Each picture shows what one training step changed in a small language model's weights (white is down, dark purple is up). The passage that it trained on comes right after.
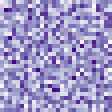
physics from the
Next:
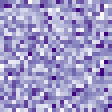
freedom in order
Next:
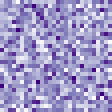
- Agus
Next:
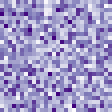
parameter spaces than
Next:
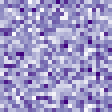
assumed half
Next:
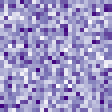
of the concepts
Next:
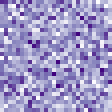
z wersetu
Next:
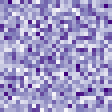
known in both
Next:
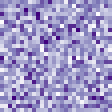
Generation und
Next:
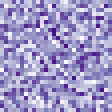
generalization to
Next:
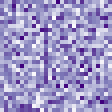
to predict
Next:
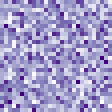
$\tau$ is
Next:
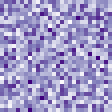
was performed in a
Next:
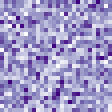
rue. Le
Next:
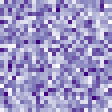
modulo two
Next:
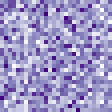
investigate the
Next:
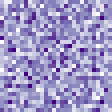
не можуть
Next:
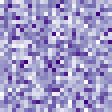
the bottom
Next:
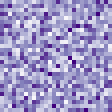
with remote
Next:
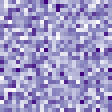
possible explanation
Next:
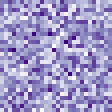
is an effective
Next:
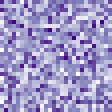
agents} representing
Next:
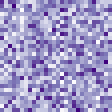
The corresponding energy
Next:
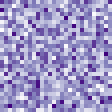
no inducing
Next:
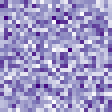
is transitory in
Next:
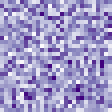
with $q =
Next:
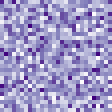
considered a radiative
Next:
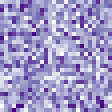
ha voluto
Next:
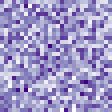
los mismos
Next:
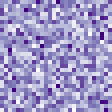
to $WW$
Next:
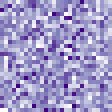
possível o
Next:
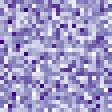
to the chosen
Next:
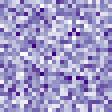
bagian atas
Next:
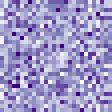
cord belts.
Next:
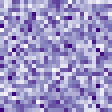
у 2-му
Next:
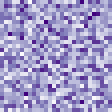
is itself a
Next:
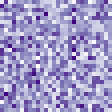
completeness we
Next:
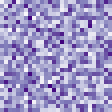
support from the
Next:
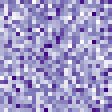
of particles at
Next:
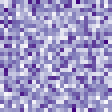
current to the
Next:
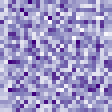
області в
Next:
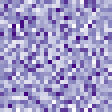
in ECAs.
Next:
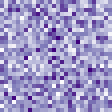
it has been considered
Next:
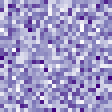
clínico e
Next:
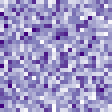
de exprimare
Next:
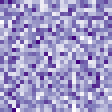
version of it?
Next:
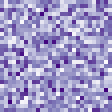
fields since the
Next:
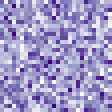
The first variant where
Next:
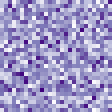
are estimated
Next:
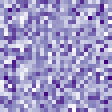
regard to our
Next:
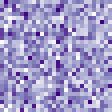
Pe fondul
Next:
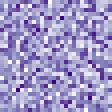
en particular en
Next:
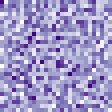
Base Nacional
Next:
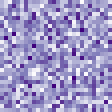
в крові у
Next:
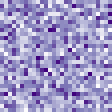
liquid and
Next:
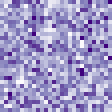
do Senac,
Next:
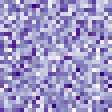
ao menos
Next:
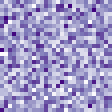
an ANN
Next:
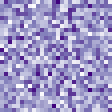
une influence
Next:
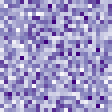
hand), and also
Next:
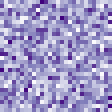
simple relation between
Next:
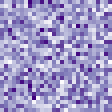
and is subject to
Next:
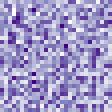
convertido en
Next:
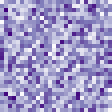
running from 1
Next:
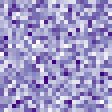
all contribute to
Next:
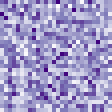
the Earth or
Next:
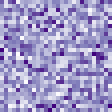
density matrix. The
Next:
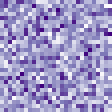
and Entity
